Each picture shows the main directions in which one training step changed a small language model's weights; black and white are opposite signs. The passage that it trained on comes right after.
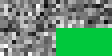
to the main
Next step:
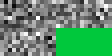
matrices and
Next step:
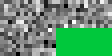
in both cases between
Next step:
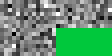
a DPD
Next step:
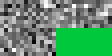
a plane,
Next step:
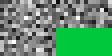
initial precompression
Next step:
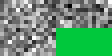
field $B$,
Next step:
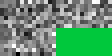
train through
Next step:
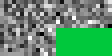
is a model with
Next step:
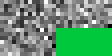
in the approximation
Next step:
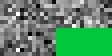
the periodicity
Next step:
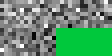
needs to be
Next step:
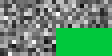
mainly on the
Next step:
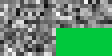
in powers
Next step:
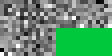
the entire
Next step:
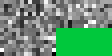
in the power
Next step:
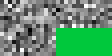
The second term in
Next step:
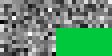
obtained for the
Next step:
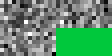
predicts the
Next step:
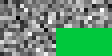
solvent particles
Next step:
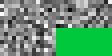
possible resonances
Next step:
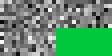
estimated by
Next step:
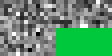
the first one to
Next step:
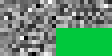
the drain
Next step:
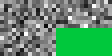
well for all
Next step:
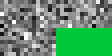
decoded using
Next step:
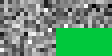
model. The parameter
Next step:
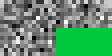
detection algorithms
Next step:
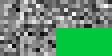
the angled
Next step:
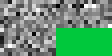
be given as
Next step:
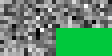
follow a very similar
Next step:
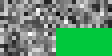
higher during the
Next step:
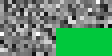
is typically
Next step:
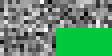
layer by
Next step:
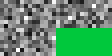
interaction entangles
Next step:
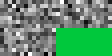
We see this
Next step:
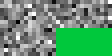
4t$ in
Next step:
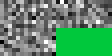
Now, it
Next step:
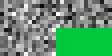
however, it
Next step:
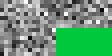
$\Delta f$,
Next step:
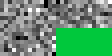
at high temperature,
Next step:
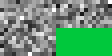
refine the
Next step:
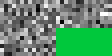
for example, from
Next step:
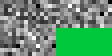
the outputs
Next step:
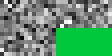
The dressed
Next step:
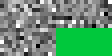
width =
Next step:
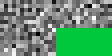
that record
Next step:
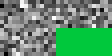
first glued
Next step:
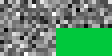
A Ks
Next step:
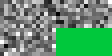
proof is
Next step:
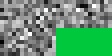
size on simulation
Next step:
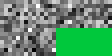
the addition of the
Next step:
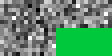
measured at
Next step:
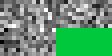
indication of an
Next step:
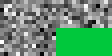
not require a
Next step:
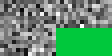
is that the
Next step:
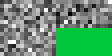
performed and
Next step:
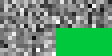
is taken into
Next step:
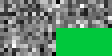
of this wave function
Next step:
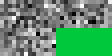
final state
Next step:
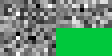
the center
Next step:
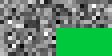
adoption to
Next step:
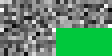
properties of the
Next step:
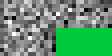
pairwise effects
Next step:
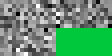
the \KN
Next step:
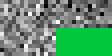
to be produced
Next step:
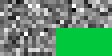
(left column
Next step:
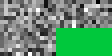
at this distance.
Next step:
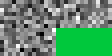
simplest and
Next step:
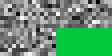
the dense
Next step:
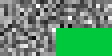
capability using
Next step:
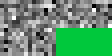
water. The
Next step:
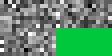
We present the observed
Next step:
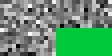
obtain a different
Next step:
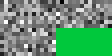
of SN
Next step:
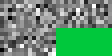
ratio rather
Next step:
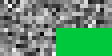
The action of
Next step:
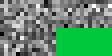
model. We have
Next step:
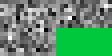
seen in
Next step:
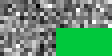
the right
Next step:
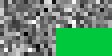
scattering on
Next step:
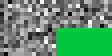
thin radiative
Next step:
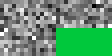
are the results of
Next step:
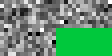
orbitals in
